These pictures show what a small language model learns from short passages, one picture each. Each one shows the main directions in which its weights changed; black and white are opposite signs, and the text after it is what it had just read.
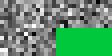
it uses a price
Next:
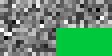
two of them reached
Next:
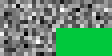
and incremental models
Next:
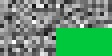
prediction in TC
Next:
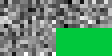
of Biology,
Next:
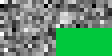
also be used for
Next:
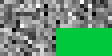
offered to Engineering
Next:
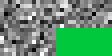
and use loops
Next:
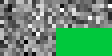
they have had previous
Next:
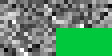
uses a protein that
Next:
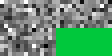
Feeding During
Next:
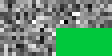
same time, it
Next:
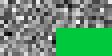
which is not just
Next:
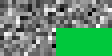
established or utilized community
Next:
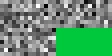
introduced. For
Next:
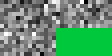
Results are mean of
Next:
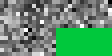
development of a fuzzy
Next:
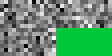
have been reported in
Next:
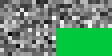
explore the significant relationship
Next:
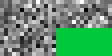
point of view,
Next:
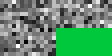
renewable energy
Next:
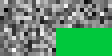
the European scale.
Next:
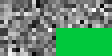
keeping in mind
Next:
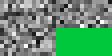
structures from a score
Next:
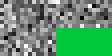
were recovery from the
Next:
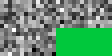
event, the availability
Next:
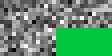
This measurement differentiates
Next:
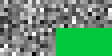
of school when the
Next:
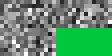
along with links to
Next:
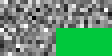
that is disclosed
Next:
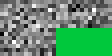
elicitors of
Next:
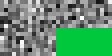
of MRSA
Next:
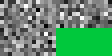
about the relationship between
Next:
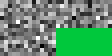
at least in the
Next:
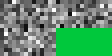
Motivation of
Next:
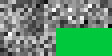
paperwork is
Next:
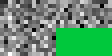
in a selfish
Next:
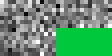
this newly
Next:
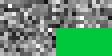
designated market
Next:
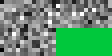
β t p
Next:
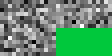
radiation risks to staff
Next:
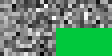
compound 1 and
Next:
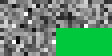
had signed a
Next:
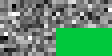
allows effective teaching operations
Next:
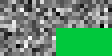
this paper, we
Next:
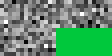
beneath the
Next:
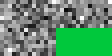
court less than
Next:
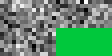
bold are statistically
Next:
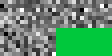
years of 19th
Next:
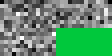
Use Land Cover
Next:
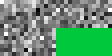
The Lord of
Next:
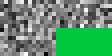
are faced with
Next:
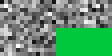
accuracy in weed
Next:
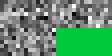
labor room, and
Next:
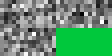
habitat type.
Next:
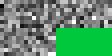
beyond informal guidance
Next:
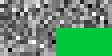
section 3 the proposed
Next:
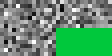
and model performance
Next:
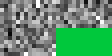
step 3:
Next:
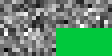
Faculty of
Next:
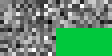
officer or the
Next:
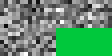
of water extracted from
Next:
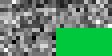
natural habitat for
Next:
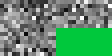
papers “We share
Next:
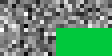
a Letter of
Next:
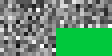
when added to the
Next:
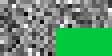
a surgical
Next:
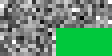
on changes to the
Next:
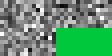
it is essential to
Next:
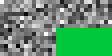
sea. According to
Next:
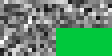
- right sided
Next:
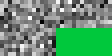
to the human
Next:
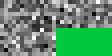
metal ion removal for
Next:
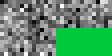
trainee, General
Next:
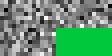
the adsorbents.
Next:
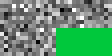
units published herein
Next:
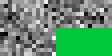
report shows that more
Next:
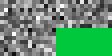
groups have exhibited a
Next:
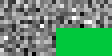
all the three groups
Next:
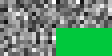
No conservation actions are
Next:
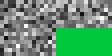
On the other hand
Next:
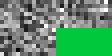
better understand his
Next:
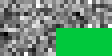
machine and reactive load
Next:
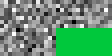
which will help fulfill
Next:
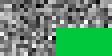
irradiation sources is
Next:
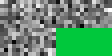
results in mitochondrial
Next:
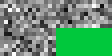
causing some replicas
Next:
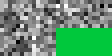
relevant data,
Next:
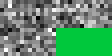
cement production assets
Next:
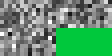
sexuality is now
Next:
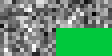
emergency department. It
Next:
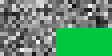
color representation and
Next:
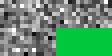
contaminants and
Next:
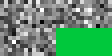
of the three cases
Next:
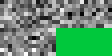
shot so that
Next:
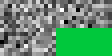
derived from previous studies
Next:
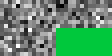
and 2 are represented
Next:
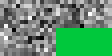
and wrote
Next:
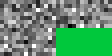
similarly achieving the
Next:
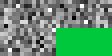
and 4)
